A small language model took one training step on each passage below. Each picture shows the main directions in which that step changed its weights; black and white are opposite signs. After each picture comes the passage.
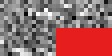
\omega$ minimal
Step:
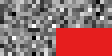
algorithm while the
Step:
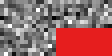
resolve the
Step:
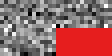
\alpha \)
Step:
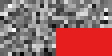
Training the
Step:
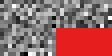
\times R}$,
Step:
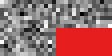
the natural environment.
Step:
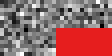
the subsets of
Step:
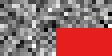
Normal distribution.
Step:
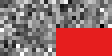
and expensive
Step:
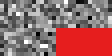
out that they just
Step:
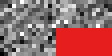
cases: Light
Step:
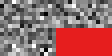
routes allows
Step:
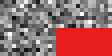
pre and post
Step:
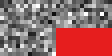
it was introduced by
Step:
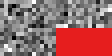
show that the system
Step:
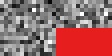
reduced structure).
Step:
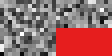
of the literature and
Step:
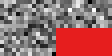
that the total
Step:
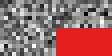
is set to
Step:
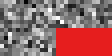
to them, also
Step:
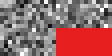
and investments
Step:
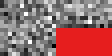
y como
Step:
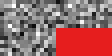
uniqueness of
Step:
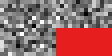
Then we have
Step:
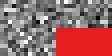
- value for
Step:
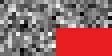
authors (see,
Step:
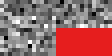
$ f \in
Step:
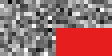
understand the dimensions
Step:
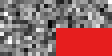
demands that
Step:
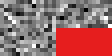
on $n$
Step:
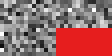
that the parameter
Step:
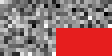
the Rap
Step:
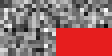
and Lawson
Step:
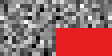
has the explicit form
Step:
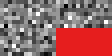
Our residue
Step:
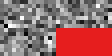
evolute is
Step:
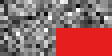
an order in
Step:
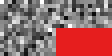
Hopf algebra
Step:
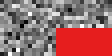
BET or
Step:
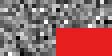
The crude
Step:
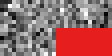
DOP may
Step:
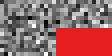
the other signatures
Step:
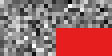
the original
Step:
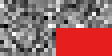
Journal of
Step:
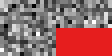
States in the
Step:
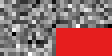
methods development research
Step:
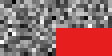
is narrow.
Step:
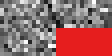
interest, those results
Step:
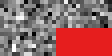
soit ce
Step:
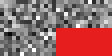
of investment
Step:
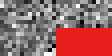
healthy and
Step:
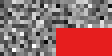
processing of complex
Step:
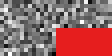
continuous criminal
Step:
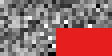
the current speed
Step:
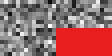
3-d space
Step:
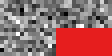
$p$ and
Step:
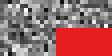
gel for
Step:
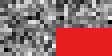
a decrease,
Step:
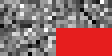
air as
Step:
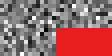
Since we consider the
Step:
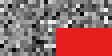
The solution's
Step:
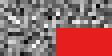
$A$ of
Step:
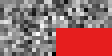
is quite easy
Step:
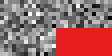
\log s,
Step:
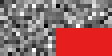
the research in the
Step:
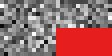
phase shifter
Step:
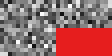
we were unable
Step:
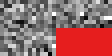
x$ for all
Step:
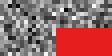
sound. We
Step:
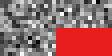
in minimizing the
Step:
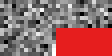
achieved by applying
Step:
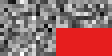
attempt in
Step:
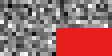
may be too
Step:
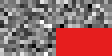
Initiative and
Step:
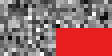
a food
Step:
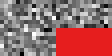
to realize surface
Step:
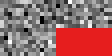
equivalently, if
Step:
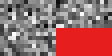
PhD from
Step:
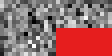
the pilot
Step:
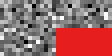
is well known to
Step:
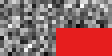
the notes are
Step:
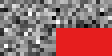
\times \R
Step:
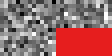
for a separation
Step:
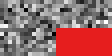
Suppose furthermore that
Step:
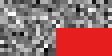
maximum values of
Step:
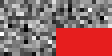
achieved this
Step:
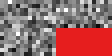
were food
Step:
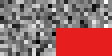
effect of secondary
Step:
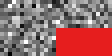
mates; and
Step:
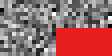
degradation of
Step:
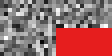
which are dependent
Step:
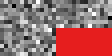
holds also under the
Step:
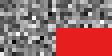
experts to design
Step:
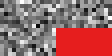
zero except for
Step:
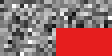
\times U)$
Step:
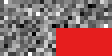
\nonumber \\
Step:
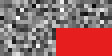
of linolic
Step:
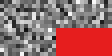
of alcohol
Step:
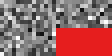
of right leg
